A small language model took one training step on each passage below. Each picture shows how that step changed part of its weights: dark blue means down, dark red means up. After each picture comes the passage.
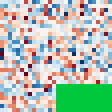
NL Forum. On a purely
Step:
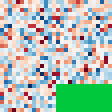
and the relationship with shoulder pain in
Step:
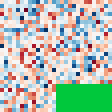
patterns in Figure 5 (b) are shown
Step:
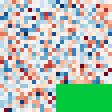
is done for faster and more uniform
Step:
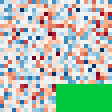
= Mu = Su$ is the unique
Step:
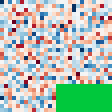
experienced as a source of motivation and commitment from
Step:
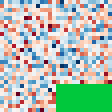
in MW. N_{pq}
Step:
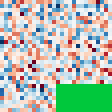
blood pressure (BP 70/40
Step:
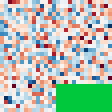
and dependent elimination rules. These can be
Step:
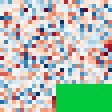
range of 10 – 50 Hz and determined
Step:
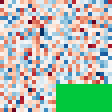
[10]. Polyurethane derived
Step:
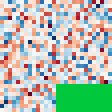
measuring tool was functional and clear, though precision
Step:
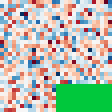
Step 3 : The Computation T
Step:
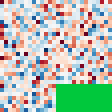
Department of Environment Management, Chhatrapati
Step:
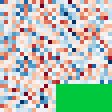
, where i is the feedback index. The
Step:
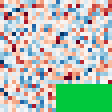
Award of the Master Degree
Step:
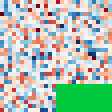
representing two units. Then, they had to
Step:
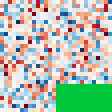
“fuzzy manifold” . Such
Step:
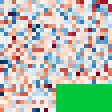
for 4L45W A1 products is
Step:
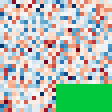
is that there is no transparency as in the
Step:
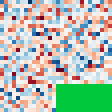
the dysfunctions belonged to health
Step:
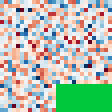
to reconstruct three-dimensional velocity fields from
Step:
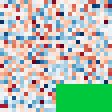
fear that artificial intelligence may replace
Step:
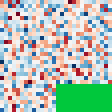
throughout this report are available for download at
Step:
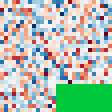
through to wild, even in the same three
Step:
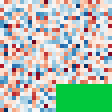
cost-effectiveness AND Infants,
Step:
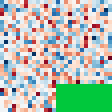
the evolution of science through some quantitative measures of
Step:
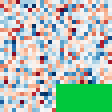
at present to pronounce it to be
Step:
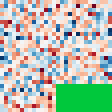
values on the surface S . For this
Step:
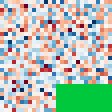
usually a performance constraint inherent to the application
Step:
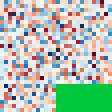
curcumin based diet on the different
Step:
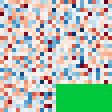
a displacement is not acceptable, it is
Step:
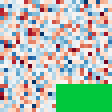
Conclusions We introduced a novel family of neutrosophic
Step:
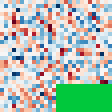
reliability of the bulk power system in North
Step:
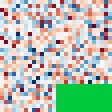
success allowed us to know the requirement to construct
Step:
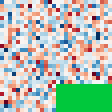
microstructure data by utilizing market microstructure
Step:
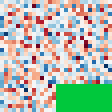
NDVI tool in ArcGIS
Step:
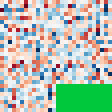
new root phenotypes on field performance in future
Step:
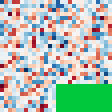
and compare it with alternative ways. The method
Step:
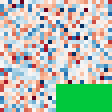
second-hand smoke have been at
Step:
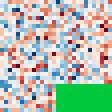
network density (the number of the
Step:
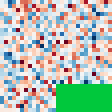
processes 71 Miller and
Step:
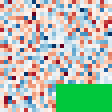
calculate their frequency. We only counted variants
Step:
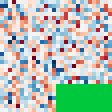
as this will reduce the overall cost of capital
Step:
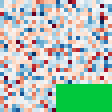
by authoritative guidance, suggesting that standard
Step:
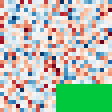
Reşidov adına
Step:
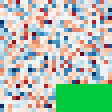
available real data based on the geometry of images
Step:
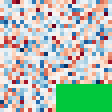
basis for marriage based on the
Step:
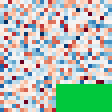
since most of the rankings were the outcome
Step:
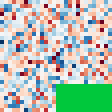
the EU transport system (Twinning
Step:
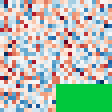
underlying chronic condition. Sites collect information on
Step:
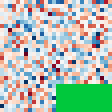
multipath components arriving at different
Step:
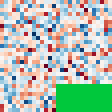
total mass. Branding can also be
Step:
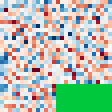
function for predicting each of the models
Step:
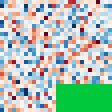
interact with it through their perceptions [14].
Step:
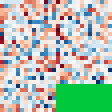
Professor, Department of Commodity
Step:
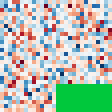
in a field laboratory. Direct smear
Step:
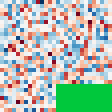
overall number of annual Andes virus infections
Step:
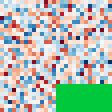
study. The exclusion criterion was all pure
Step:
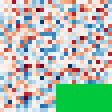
network security and privacy, and autonomous network
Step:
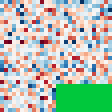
quarries, Apollon,
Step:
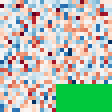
G inside a galaxy one
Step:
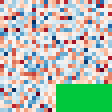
reduce the calorific value of
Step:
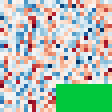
is not required, and thus there is no
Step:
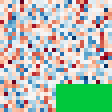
of capitalization, italics and
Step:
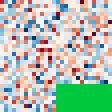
Figure 1. Red: Intake vector,
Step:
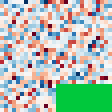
transparency, capacity building, high standard of
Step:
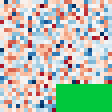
own internal judgments or on regional economic
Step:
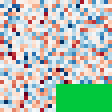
such as emollients and
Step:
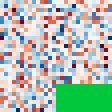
technology as a subject for both boys and girls
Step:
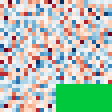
and DMA on several rubbers
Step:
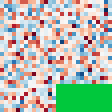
applications such as optical frequency conversion, optical data
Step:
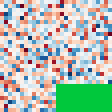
al.* (2017) pointed out that
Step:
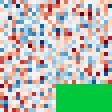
is a major problem observed in the IT
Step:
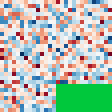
following organizations: Climate Resource,
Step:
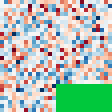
stage of contamination, before they enter the
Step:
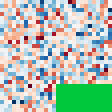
not properly and empirically used and assessed
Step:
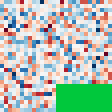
S.S., Panosyan,
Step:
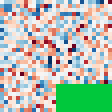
MIDI ranges of each OSC
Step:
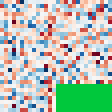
control of the dimensionality of the final outcome
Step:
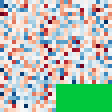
our findings related to an intervention we created and
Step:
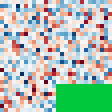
learning models (UNET), which were trained
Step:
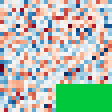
At the same time, bees pollinate
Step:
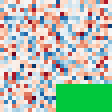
This results in him having bizarre
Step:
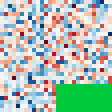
Method for Determination of Moisture
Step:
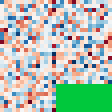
during the 1960s. It focuses on
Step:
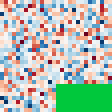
of live audience response dependence on controlled impacts are
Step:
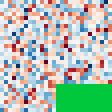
of commitment 36 11% Lack of administrative
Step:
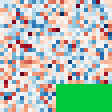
to practise Open Science Report of the
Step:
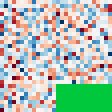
for Higher Education, 170 pp,
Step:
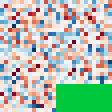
backend project development. The frontend project
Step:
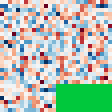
their healthcare systems, construction sectors, or supply
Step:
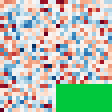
study, socialization, employment, professional
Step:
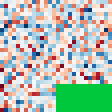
Prof. Year; 2025, Volume:
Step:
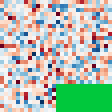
Malignant) and Non-
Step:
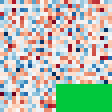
- 8) The seeds viability depends on
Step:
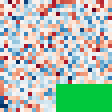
operate within pragmatic norms, which are
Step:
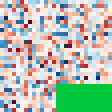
CEOS, CGMS and the
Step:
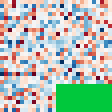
classifications have been made. Two fundamental approaches
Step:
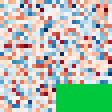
is irrespective of a legal smart legal
